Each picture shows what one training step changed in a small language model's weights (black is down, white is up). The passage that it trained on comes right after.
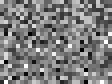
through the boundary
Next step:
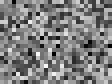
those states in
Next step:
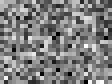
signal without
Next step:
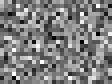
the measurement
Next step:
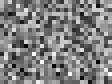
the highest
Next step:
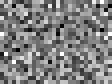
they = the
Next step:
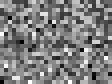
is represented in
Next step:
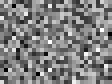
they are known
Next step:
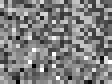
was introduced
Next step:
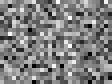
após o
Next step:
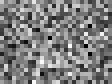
correction is
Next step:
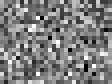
Figure 9.
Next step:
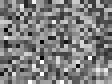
to crisis
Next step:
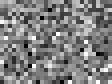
by Jungian
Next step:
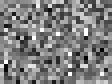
be studied
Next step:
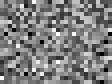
to look at
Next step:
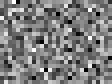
– Те
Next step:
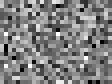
cases do not
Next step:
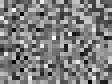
learning. This
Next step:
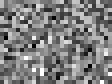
in a finite
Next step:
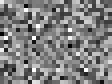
of $x$
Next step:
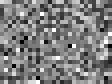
then obtain the
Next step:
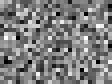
the form of an
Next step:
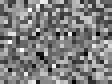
give many
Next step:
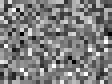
biology. The
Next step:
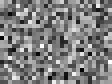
the transmit
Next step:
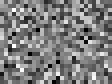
amount of
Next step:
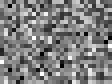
might lead to
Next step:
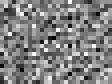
$b$ using
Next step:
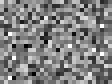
predictions that the
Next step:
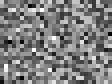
A relationship
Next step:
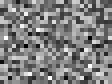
method is not
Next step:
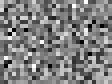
impacts of
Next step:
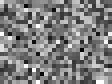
of the two
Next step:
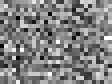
de Alá y
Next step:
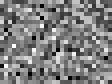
The dipole
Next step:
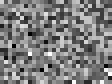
on stress
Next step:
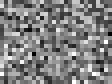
was safe
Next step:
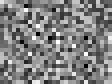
of Eq.
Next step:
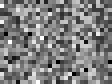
and heart'
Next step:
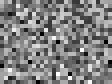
the conformer
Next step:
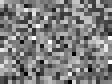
of plasma
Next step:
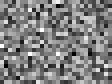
goal of
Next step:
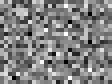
it occurs for
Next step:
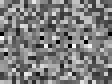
strategy in
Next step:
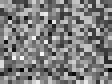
is compared to
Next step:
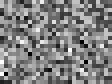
has predictive
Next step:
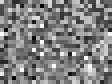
We were unable
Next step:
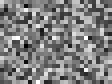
of polar
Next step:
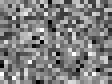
sum of the
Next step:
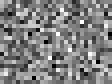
the sales
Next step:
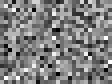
a qutrit
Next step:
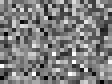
use in farm
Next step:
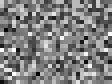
related were about
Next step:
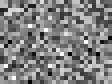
Journal of
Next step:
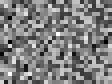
we will need to
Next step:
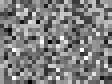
the methods with
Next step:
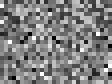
and the mode
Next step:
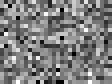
tone of
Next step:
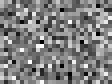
the reality.
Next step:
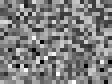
to write
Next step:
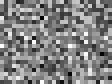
However, in addition
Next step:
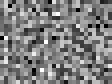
não há
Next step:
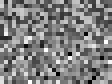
were carried
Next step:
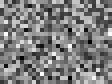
stress, a
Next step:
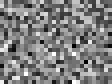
was einen
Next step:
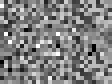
actin and
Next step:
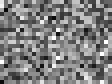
temperature. The
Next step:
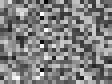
respectively. The
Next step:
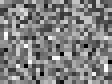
more negative
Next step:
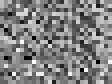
the type
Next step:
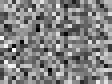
e Hess,
